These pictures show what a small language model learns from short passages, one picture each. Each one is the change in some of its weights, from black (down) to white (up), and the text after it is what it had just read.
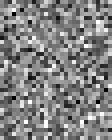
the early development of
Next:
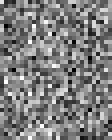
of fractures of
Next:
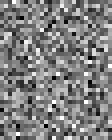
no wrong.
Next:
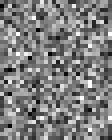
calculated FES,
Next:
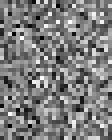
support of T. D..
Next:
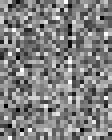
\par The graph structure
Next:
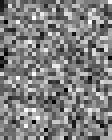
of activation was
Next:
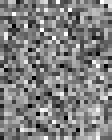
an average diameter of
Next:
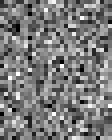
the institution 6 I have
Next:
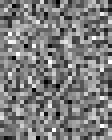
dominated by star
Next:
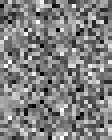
expected to cause the
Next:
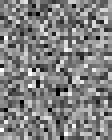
Our conclusion is
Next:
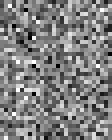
to actively participate
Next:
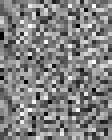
adopted. In
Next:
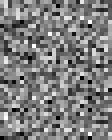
on internet measurement
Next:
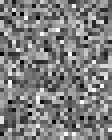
length scales,
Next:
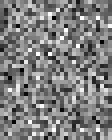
integrations to perform!
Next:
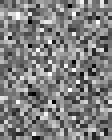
dots there can be
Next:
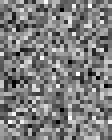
prediction of RC
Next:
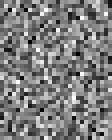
mode; the gray
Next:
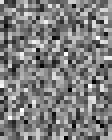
of tools that,
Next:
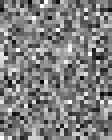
memory is where data
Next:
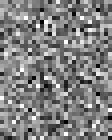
and José
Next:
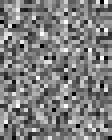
extend $G$ to
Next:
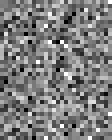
MMPN of
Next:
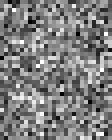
the expectation value of
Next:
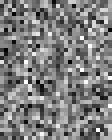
can lead to the process of
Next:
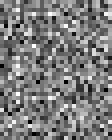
into leaders in the
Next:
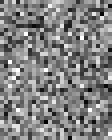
discarded either
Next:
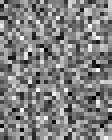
reproduced again very
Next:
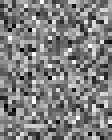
used for the entire
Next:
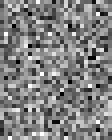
him to choose
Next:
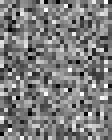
the sphere, multiplied
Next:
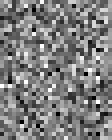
been frequently used in
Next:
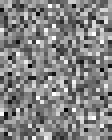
in the presence of
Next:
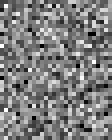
ever increasing. In
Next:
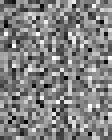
of X-ray cold
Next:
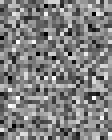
it was diluted
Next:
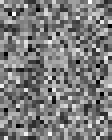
the (4). Low
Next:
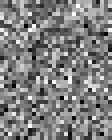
Radius of
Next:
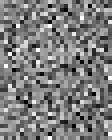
gate count |
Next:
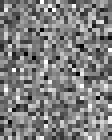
total assets. Group
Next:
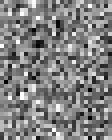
the tachyon
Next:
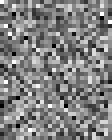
to contravene
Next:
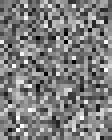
are usually called
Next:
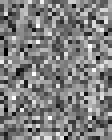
complex process of change that
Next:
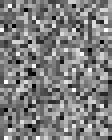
to all Service
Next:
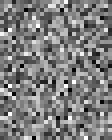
by \begin{equation}
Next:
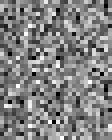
universal computing,
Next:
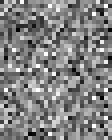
Neither the
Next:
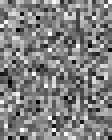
when women are most
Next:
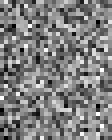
is worth noting
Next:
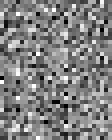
$\kappa$ and
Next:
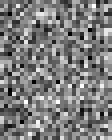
paragraphs, and
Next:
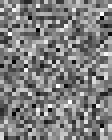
more like minded and
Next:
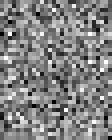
its location in the
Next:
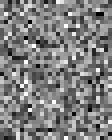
after a few additional
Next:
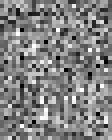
These events are observed in
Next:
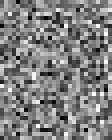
central role in the
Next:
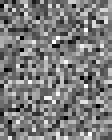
procedure, we set
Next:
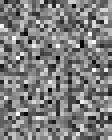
unique quantum state as
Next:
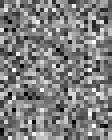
state of charge).
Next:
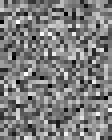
are better.
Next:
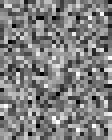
Concept to become a
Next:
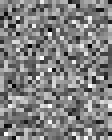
damping) in
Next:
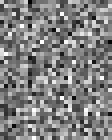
Rights of the
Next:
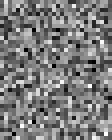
For instance, she
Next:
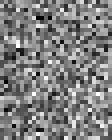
of tethered
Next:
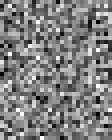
solutions, then individual
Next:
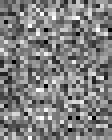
who speaks
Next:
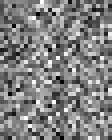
observed intensity of the
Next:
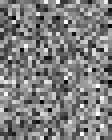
is moving at different
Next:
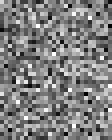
Control and the
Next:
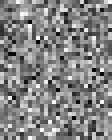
signal (top
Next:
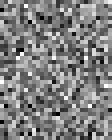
that optimally utilize
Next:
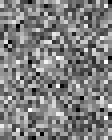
Value ed_j
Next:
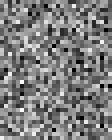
Science, and
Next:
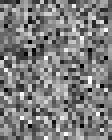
the ELSMR
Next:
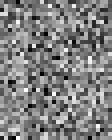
face the tough
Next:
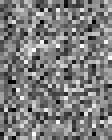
signatures allow users
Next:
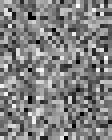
second phone on a
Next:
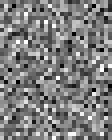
n.3} and a
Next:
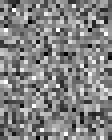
the process dependence as well
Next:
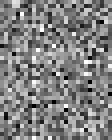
wise in the solution of
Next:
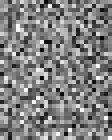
"peeper" while
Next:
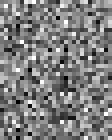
$V \subseteq
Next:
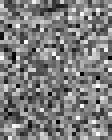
status is different as
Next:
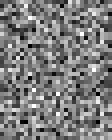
development, today the
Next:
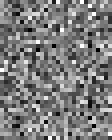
this protocol, such
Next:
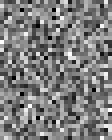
address this, we
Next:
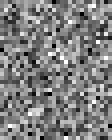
energy. In such a
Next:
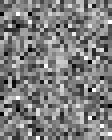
the HIHM parameters
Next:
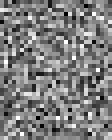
a harvester.
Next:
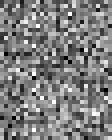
from interviews with
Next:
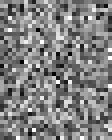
occurs at a
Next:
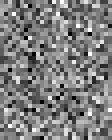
WBC; white
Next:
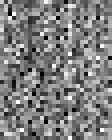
\) denote the
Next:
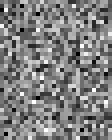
emission maps obtained
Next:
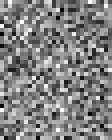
viscosity, and
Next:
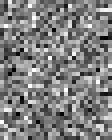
setting a framework
